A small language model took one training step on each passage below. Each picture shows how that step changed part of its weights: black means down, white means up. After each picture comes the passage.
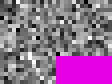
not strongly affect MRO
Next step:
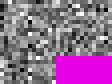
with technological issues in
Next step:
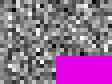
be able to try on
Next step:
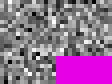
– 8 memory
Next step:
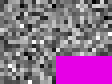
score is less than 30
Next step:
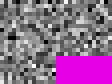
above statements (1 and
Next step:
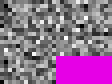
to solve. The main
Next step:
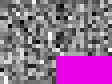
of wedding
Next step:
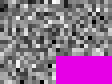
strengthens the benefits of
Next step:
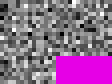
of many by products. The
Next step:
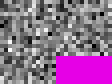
the abovementioned
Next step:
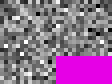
they perform very poorly in
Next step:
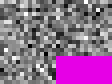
woman inclined towards
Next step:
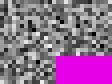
knowledge, and promoting
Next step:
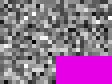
think I can?"
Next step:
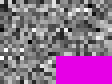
the basis of rapid visual
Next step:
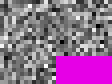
that majority of the respondents
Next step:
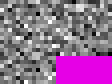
setting. Results presented
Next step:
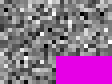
65) and without
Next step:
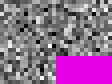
key resources that we considered as
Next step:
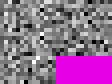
CHANGES TO
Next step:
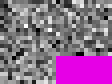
to support cell migration and
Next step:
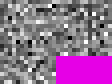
5 Dhanurasana
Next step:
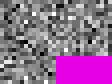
in a fetus with
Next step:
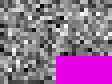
2018). This is because as
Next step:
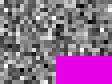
offers is quite small
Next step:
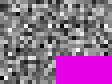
engineering designs,
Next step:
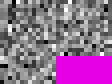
those superiorities were not
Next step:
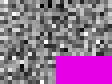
the blood coagulation
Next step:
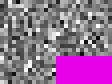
(MMA) onto
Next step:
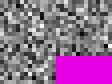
feasibility of any such
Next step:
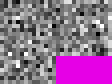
by the linear function F ,
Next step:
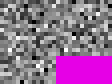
density of NV centers
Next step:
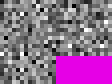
OF VARIOUS
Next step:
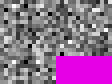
a source of harmful effects
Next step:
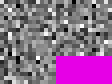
number of piano
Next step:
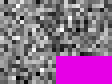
(CHF) is a
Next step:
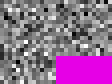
global health challenge due
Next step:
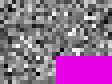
have been killed by
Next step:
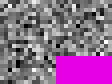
presentation we will explore
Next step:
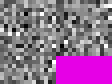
we need to include the
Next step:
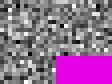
gas. The porous
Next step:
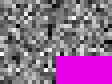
are exceptional in terms
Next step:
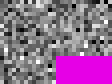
implication in enhancing physical
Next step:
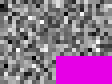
this study consists of 161
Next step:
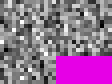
WAP NPK
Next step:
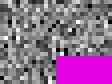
depending on the geographic
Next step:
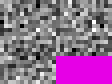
For example, if an
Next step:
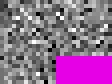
have confirmed the
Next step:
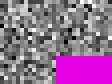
during operation, such as data
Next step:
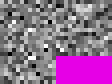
were male, while
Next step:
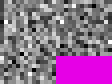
By addressing these factors,
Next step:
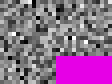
offer only limited capabilities
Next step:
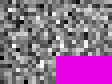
nodule is present.
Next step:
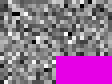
these devices may vary while
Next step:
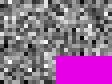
that higher education remains relevant in
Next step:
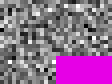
settings of the
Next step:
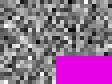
they have used customer service,
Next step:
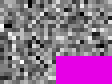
none">- They
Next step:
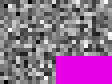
wheat statistics data at
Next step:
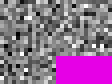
curriculum and teaching
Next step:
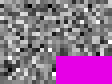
Can you read the first section
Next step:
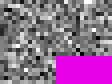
are deformed at a
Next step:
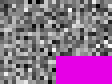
independent variables and dependent variables
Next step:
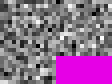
use in Chinese and
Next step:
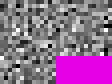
assessment by combining head
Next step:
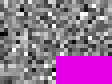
methods). Search results present
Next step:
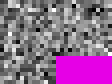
[48], heating and
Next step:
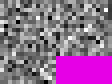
1% of plastics
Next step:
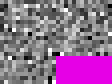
and the scientific community.
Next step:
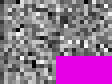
AND FERMAT
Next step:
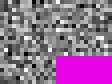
only, not on random access
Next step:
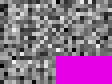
and digital crisis management. The
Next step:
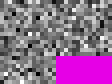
can also be expressed in
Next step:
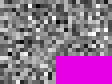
oil and gas sources are being
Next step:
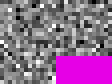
concrete members and damaged
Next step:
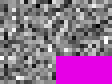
force law enforcement
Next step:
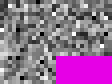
year and proved to be
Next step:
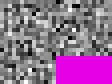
Details Due
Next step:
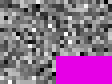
exhaustive: -
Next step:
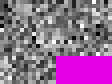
to the intensity of after
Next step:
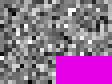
used here to determine transport
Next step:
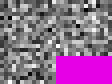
surgical scenario.
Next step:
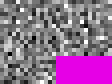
Biosciences). Data
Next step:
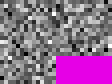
programs; increased mobility of
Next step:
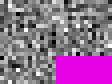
state, the nature of
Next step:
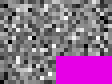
extraction to regulate the
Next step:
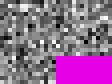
set to examine the
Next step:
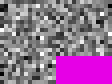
and the stability of the
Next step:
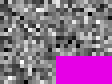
a discussion of different factors
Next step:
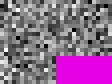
the simulation, and collects
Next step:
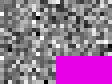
high survivorship
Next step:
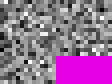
Jasa Sistem
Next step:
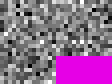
Work package leader:
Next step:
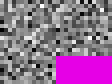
weight of each crime was
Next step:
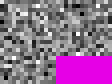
and Administration,
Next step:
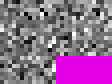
1$. It follows that
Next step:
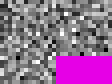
the Preface and specified
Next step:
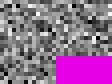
numbers of foreigners who
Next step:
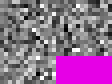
desired outcome which might
